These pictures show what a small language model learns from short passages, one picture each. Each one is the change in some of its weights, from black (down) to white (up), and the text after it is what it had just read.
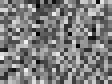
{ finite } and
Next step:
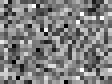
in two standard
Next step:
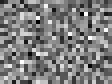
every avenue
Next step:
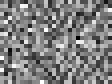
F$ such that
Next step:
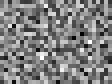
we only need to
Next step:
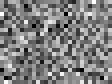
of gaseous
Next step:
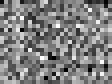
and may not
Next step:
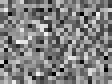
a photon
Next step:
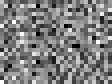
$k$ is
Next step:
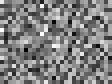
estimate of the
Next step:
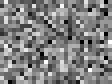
which maps the
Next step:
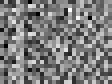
to differential equations
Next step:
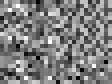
production is
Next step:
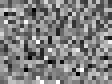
est un
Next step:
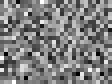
sections of
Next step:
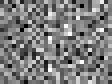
given by}
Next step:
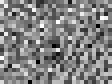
2 \mod
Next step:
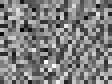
For example, one
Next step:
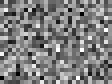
a source
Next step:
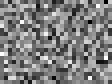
the primary
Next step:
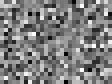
in frequency
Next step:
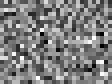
have used a
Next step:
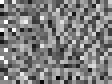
gradient between
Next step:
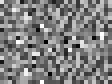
Z}$ is the
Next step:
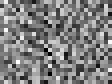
which obtained on the
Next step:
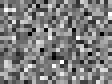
word length
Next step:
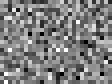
state. Here
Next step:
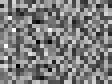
strong position
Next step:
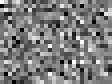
account for
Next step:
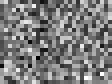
temperatures as the
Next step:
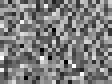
the dependence of
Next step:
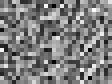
take the values
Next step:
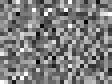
the kinetic
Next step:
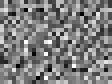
a polarized
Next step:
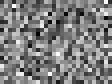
and prepares
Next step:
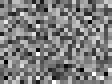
similar computation
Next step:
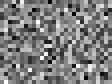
possibly because
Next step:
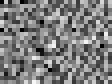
with the characteristic
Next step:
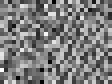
the the set of
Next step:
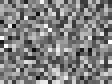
we now assume.
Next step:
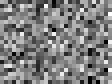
all the sets
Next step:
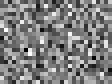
the local density of
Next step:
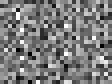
follows from similar
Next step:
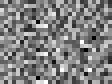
we introduce
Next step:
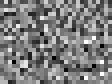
have the following
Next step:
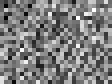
the interest
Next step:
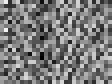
from classical
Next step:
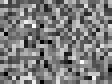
than or equal
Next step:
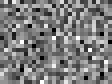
exist between any two
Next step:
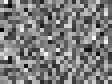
on at least
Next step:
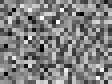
far, the
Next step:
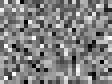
and Boundary
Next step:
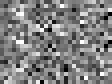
is demanding
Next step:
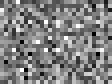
and integrable
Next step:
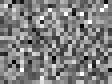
variable $\t$
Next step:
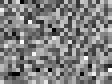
and $\langle
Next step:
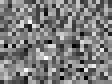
limit for a given
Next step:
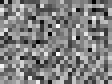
and more so in
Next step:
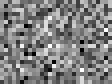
included in
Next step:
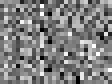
transition temperature
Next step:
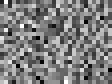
well as the corresponding
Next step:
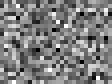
can also access
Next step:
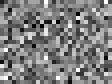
interpretable in
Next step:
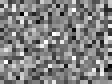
-- March,
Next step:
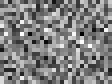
the evolution of
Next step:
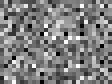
if one fixes
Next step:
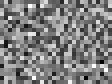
for very high
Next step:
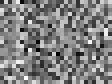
and the analysis does
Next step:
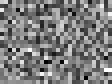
lower and upper
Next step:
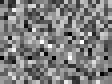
to the minimum
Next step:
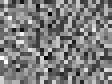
that level 3 is
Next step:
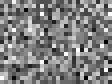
mass transfer
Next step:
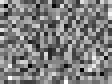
error in this
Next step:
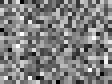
and the newly
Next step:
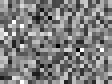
risk function
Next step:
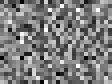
such that:
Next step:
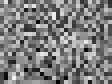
we refer to
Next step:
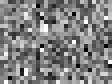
# Figure 1
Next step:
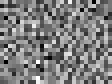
more than an initial
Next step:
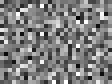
minima of
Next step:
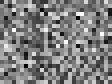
fit parameters
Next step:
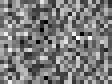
not depend on this
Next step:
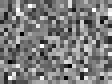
easy to
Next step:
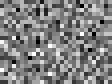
simple model to
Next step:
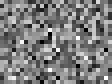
classical fact in
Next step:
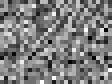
are subject to
